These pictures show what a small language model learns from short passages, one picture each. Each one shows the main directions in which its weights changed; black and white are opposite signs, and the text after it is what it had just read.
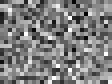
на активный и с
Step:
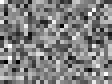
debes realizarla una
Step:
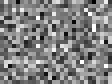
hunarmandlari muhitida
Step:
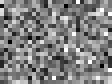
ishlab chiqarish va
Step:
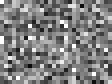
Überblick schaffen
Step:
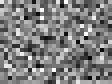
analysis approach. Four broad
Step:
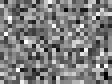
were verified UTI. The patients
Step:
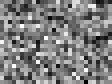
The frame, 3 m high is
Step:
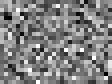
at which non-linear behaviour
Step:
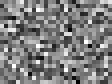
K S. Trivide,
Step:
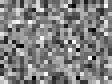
study also found that there is a significant
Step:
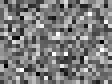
of processing. Thanks to these
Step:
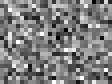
when creating a series of
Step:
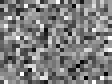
a special educational course of study
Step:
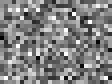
in establishing the personal identity
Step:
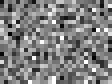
el vacío de información
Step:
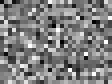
potential of prosthetic
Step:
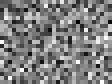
that is anticipated to be the
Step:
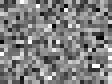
Fach getroffen.
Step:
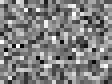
dog bite has been described
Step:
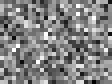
integration of Artificial
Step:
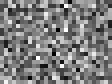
involves driving a single
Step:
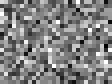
На тлі нової
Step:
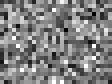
designa en este caso a los
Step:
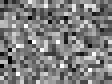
material testing. To comply with
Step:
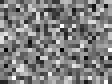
qualitative presentations will aid future
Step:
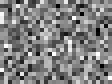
счёт кадровой
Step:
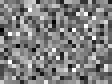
un campo vital
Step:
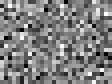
(if $i \neq
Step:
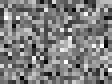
in 2024 under the Century
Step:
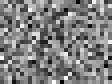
talabalarning mustaqil
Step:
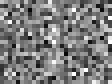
pode ser tomado como base,
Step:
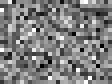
apply concepts from primary management
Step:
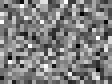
виды диалогов
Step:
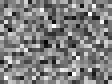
komponentlar ta'lim
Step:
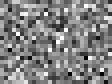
the Brand: Bridging
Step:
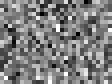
de transformation et 63% sont
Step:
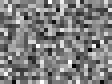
key biochemical and
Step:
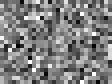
Fig. 2. Reading
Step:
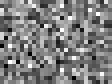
which means that there are enough
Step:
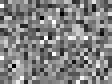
Verdichtungstendenz zur
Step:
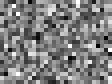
J'ai principalement
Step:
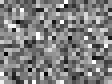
Gulamov Toshkent
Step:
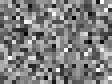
Three caregivers said this
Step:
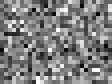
$g g$. Here, we
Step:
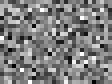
analysis on determinants of economic growth in
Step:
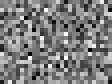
significant relationship between innovation auxiliary
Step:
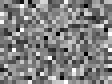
виключно лише
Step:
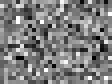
installiert und kann somit
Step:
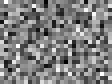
conditioned by externalities
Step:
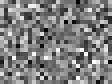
the UK is willing to
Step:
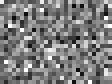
Issue 4, Page
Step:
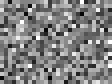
head width and
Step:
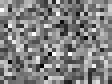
control set-model predictive
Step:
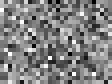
25-day curing period.
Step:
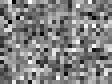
– Search within topic) and
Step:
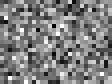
azaltan enerji
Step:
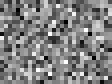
program is calculated as Instruction
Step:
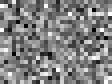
sathi 23 dan ortiq
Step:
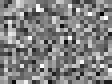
Sun Tzu, jika
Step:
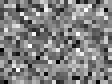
evaluated as a separate subject
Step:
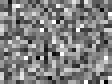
и тенденции
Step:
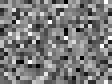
e quantificar são
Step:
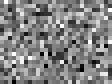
este rasgo. Por lo que
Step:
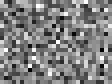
Chinnia's consistent
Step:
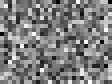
and research centre, Kolar
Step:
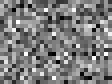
sobre la previsión de las
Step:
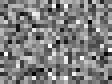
Le modèle à correction
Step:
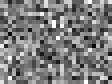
thus concluding that the
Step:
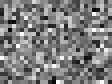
optimal solution. Application of
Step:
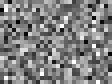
de *Legea
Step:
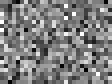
споживачів» на
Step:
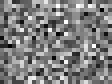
2.2 m. Water quality
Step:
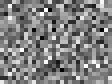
reaction mixture was cooled
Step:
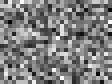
The procedure mandates the
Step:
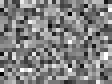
road closure data and
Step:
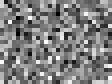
ages 11–20 with parental
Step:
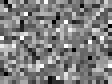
22. pazandalik va
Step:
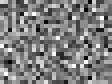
« Nos ventes se sont
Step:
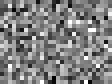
100 Use of personal equipment
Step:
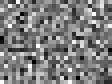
confirm one single peak which is
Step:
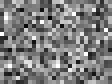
zordur (Yazar,
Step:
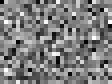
lectures in symposia
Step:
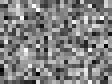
and motivation also significantly enhance
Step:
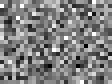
automation is the development of
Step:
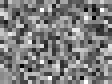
Warrick Nelson
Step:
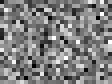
steel from fire and heat
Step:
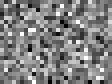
on main building systems.
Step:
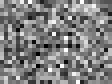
Their performance was tested along
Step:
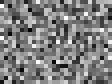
had engaged beyond the
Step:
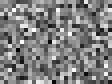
flat and few meters above
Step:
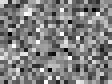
voz do eu em alguns
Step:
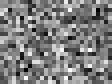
thereby eliminating the need
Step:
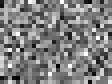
astrometric, rather
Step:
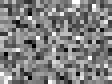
Guzal Karimovna
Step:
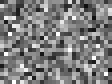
bog'liq fanlar na
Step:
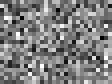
is expressed in (1):
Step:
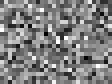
ketgan bolalarday
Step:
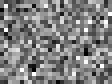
because these protocols can be used
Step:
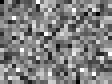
verkoopkosten per
